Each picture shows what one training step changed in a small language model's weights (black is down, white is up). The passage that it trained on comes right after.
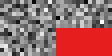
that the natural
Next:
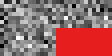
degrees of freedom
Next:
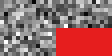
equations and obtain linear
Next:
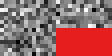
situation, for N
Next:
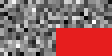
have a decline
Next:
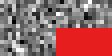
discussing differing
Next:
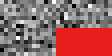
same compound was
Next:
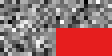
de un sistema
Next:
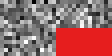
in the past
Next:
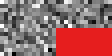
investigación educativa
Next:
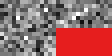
ook om
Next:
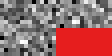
in this experiment as
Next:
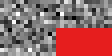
\noindent {\it
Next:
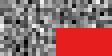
information systems, over
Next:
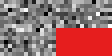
does not cause loss
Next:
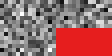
disk object. We
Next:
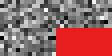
la valorisation
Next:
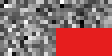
has been shown to
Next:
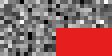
we argue c
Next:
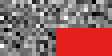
the cosmic
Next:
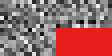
the exact expression for
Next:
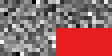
state, while also
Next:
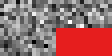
winter, mainly
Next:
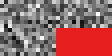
examine the role
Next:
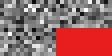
from the joint scientific
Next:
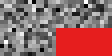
for pion masses
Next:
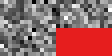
in comparing the performance
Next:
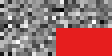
una Unión
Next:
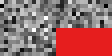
probable scenario in
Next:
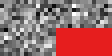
Companies providing
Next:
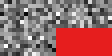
based on the computation
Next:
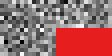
the boosted
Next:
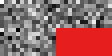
conference, a
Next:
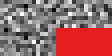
law, which
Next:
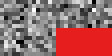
and some more details
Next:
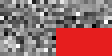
the main text.
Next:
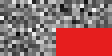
the creativity of
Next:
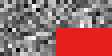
of the measured
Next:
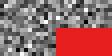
is calculated using
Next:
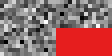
is even less work
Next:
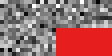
no modificación
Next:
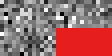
y PTA en
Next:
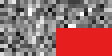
Experiments on
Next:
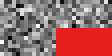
users to watch
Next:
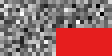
plot III and plot
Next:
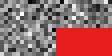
particles can be
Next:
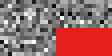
Sivas and
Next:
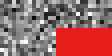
"to promote
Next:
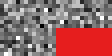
forms of WPT
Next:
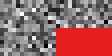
knowledge. AI is
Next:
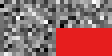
lenha na
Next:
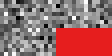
f}{\partial x
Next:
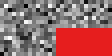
index date,
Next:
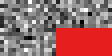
métricas que
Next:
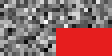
is new and significant
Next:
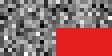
mean values represent the
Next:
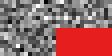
social service authorities
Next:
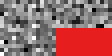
groups, as well
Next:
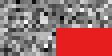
DNN is
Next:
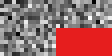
who was nothing
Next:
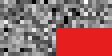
in practice in order
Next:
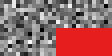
participants. These
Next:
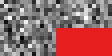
atom in a given
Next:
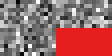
not rely on
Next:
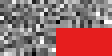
the University of Port
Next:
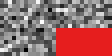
To validate our
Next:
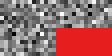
the conflict
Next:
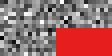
The molecule must
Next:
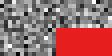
adjustments and
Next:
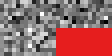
different parameters like
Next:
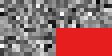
fe'llari je
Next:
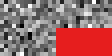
curve and the
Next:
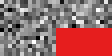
taken steps to introduce
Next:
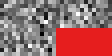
is one of the
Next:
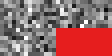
учун ҳам
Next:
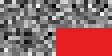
traffic signal turns
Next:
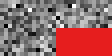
understand the behaviour of
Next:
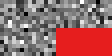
by combining traditional
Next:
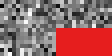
Regia de
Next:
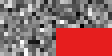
check ROM in
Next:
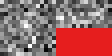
um número
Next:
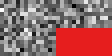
finally realized
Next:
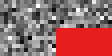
learning satisfaction scale
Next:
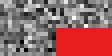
across various engineering
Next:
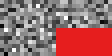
majors who were
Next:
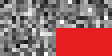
Plot in between
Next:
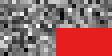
some parameterization for
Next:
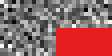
consistent with previous
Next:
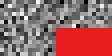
transportation. There
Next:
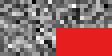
that with a probability
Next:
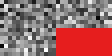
formed by the atoms
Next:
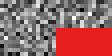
processos, que
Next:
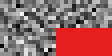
knowledge of the
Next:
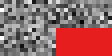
or recovery of
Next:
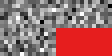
Tracts in
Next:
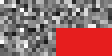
configuration, Ω
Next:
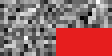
An analytic
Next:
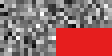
identifying the appropriate
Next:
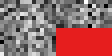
vectors, the
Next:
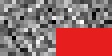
assessment framework for products
